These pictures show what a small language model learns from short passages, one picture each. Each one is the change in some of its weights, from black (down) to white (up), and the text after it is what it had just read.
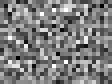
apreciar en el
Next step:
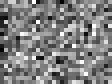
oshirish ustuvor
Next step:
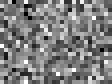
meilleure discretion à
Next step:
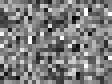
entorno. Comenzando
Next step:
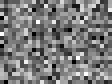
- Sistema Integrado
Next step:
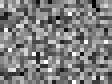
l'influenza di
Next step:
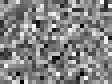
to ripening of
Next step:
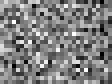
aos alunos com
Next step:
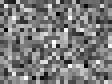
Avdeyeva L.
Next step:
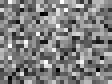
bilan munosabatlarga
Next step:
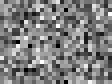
ruhoniysi va
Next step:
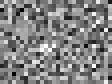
dapat dilakukan
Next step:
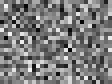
que firmó el
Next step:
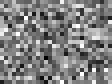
manifestar sintomas
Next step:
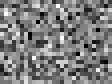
etishga undash. 3.
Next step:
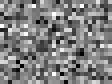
tabular e'tiqod
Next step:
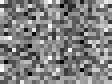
сопряженных с
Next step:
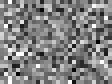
tásirinen payda
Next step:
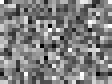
привносить в неї
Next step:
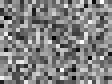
de receita para as
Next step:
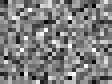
23rd April
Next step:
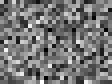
sempre em transformação.
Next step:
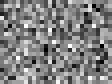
the NAMS of
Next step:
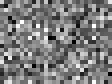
muhitga ijobiy
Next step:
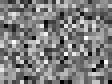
sentimentos de solidão
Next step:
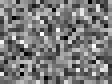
objetivo desarrollar un
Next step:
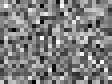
los resultados obtenidos
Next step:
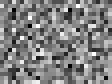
Slovensku – v
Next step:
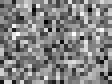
cultural reconhecido no
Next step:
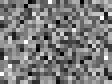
и при лечении
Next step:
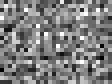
adotadas, com ampla
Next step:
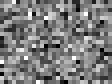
na Figura 1. Uma
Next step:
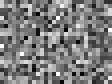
se pensa e sente
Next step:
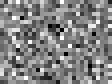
Planta San Luis
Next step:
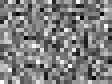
yozma nutq bilan
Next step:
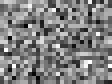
de ideas, lo que
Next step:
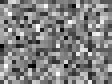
Puasson qonuni
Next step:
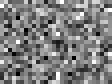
generen ideas, valores
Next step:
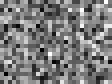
can help many
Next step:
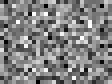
foreign countries are
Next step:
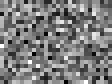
autoridades, de iniciativa
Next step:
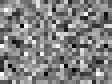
older with ongoing
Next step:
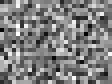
publishing educational and
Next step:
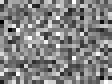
wzniesioną, na
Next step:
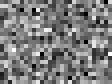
biobriket itu
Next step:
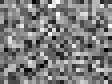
preocupação crescente
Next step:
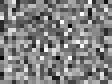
para a comparação da
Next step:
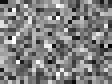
Ana o'shanda
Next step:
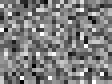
oyini. Bu usulda
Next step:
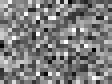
darajada rivojlanadi,
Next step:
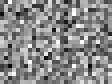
entre los que destacan el
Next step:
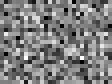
for the composition and
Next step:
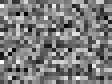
in der Stiftung
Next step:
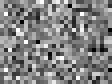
B pathways.
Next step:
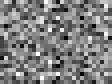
όσο και
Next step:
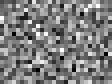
gross harvest of
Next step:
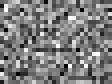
sumision, de lo
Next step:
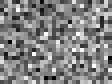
the giant Kelp,
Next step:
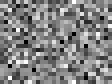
of transitioning from a
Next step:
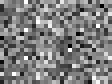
— с негативной.
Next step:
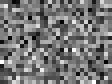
technologie 32 / 2
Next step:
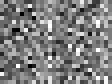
см, то у
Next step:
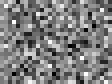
belgilar, omillar
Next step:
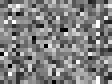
a otro constantemente
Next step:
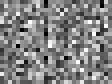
і поділений на
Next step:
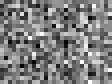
donchs nosaltres
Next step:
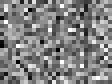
(ma`lum vaqt
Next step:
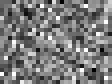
9 ed, Rio de
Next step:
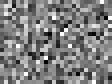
ular to‘rtta
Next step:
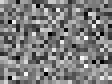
стану зазнає
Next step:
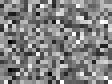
ön hazırlıktır
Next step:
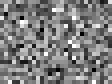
*MLS Inclusion
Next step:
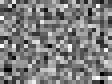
apresenta-se como um
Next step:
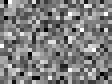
Si le colza est semé
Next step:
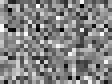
la bonification du capital
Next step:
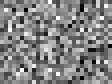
na Superintendência
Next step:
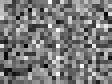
колец, и
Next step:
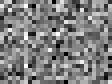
- gerichteter
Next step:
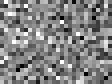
30 armadilhas
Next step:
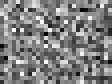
remaja putus
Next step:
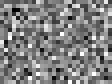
shakllarini ilmiy
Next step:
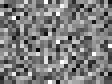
xususiy sektor
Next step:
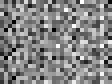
functie een
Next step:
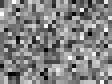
emas, balki
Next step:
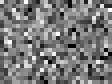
es sobre todo madre,
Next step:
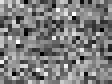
al Dunării.
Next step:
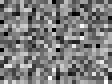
qarshi o'ziga
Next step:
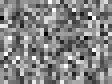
мозкової травми
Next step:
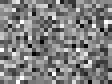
über 200 HAWen in
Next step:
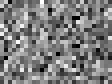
è un filone di
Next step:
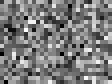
какое напущение
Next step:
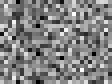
samaradorligi sezilarli
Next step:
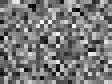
Tipps nachfassen
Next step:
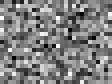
Journal of Education,
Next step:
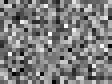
tư nhân,
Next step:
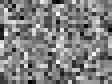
În trusou intrau
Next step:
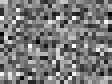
донини сотиб
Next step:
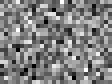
(Silva *et
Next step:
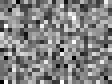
pas eux-mêmes en
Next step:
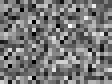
mich schon vor
